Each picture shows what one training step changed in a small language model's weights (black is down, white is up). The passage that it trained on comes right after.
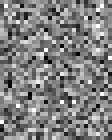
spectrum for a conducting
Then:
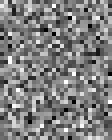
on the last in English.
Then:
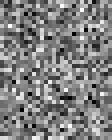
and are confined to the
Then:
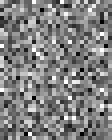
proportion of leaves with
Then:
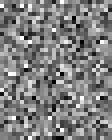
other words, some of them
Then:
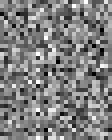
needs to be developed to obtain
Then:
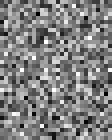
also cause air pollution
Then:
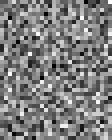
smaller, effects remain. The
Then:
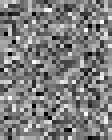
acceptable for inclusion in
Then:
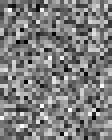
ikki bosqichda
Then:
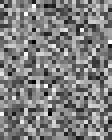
(due to a
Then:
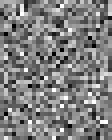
with unambiguous
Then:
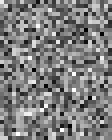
sections for the kinematics of
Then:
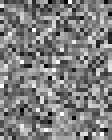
pelos autores
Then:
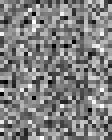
related to the role of
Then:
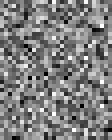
Total offline online both
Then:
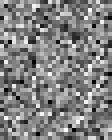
software estadístico
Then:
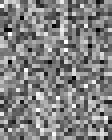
del ámbito
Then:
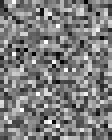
small magnetic gradients in
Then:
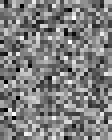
charges can be identified in
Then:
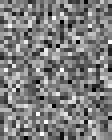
random field $Q$ increases
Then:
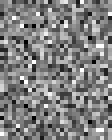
every cell (dhatu
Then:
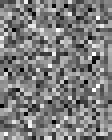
mint összesen
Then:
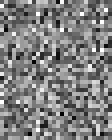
vítimas da
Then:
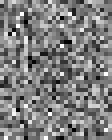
and allow tracking much more
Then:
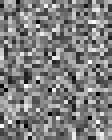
та правознавства
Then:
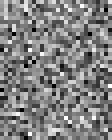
cosmological parameters via CII
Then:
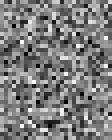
is described by the Lagrangian
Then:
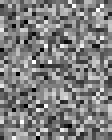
constant or, more often,
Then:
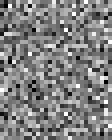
Como resultado de este
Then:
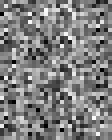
the membrane via the second moment
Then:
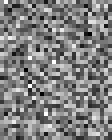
point at which the two
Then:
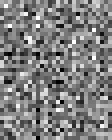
large number of publications
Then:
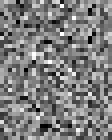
benefits such as structured
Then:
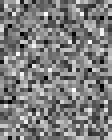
accelerating solutions {\bf
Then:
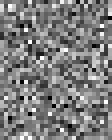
models that gradually pull
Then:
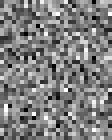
borayotgan va
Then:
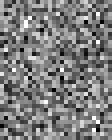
0.26$ with some
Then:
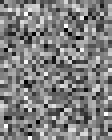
IDDs, which showed
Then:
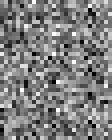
us suffer and to see
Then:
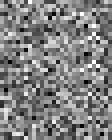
computational study. \newblock
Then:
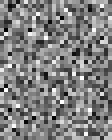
from the bottom node. In
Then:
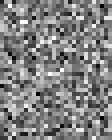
représente le
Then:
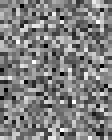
has the potential to aid
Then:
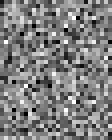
Movement Machine
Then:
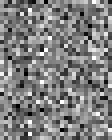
calculation for the phase diagram with
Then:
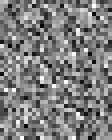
системи [7,
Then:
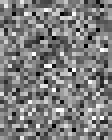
of a coherent state in
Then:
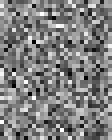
responsible for usage of the
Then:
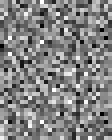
за начало
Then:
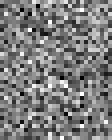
XITOIY VA
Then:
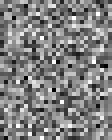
with by using registered
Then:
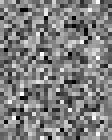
discussed for increasing orbital
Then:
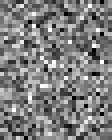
systematically. Building
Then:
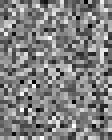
times, a contextualised
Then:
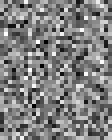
scored the specific performances
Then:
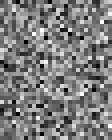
clean/pure QSO emission
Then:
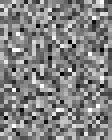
of priority. In
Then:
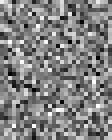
of this entity and
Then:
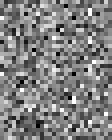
a lo largo de
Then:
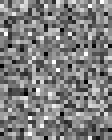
penal lărgit
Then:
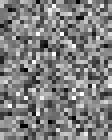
instruments such as the
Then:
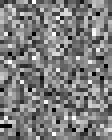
all programmatic consumers,
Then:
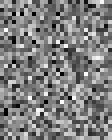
at supporting the work of
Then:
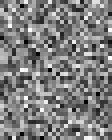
simulation *Entanglement:
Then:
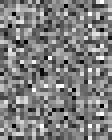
Phys. Rev. E
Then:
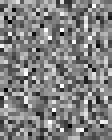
an interval containing the resistance
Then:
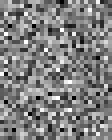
the underconstrained region
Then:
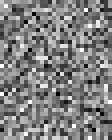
in the presence of a
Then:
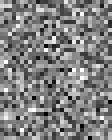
free-space mode of the
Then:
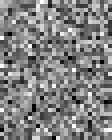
que o esporte
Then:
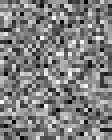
scalar and $T$ is
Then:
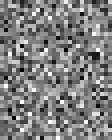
overall effect of TMx
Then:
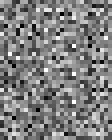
target a $5\times
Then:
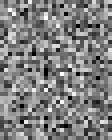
inside the stone is investigated
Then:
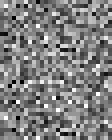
space-based, has to
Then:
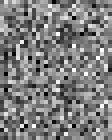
interface data and midi values
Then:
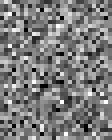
of images of x and y
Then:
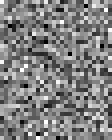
as cURL or using
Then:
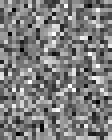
та інші.
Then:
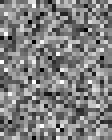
the cost of the molecular dynamics
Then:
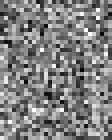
the analysis, collected the
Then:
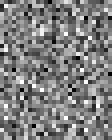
ramp up of the
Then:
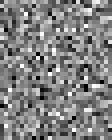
jako interwencja
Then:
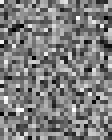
ва никел
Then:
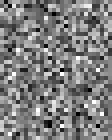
we aim to develop the existing
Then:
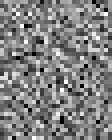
(CMR), and
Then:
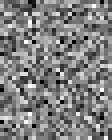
the proof of Proposition
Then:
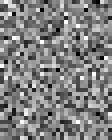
spectra (Figure 4f and
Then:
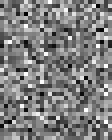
\quad E = \hbar
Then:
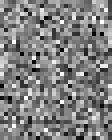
salary with morality,
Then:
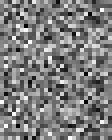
exponential fit is shown as red
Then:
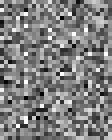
holding potential applications in quantum
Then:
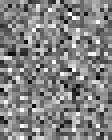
introduces additional computations and
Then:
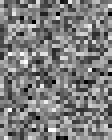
demonstrat că la
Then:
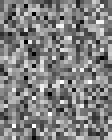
of the view that,
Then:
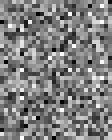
passing by the relations between
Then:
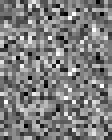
conducted on real MR image
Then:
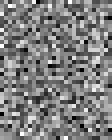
randomizados, dos
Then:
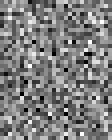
CI truncations of the
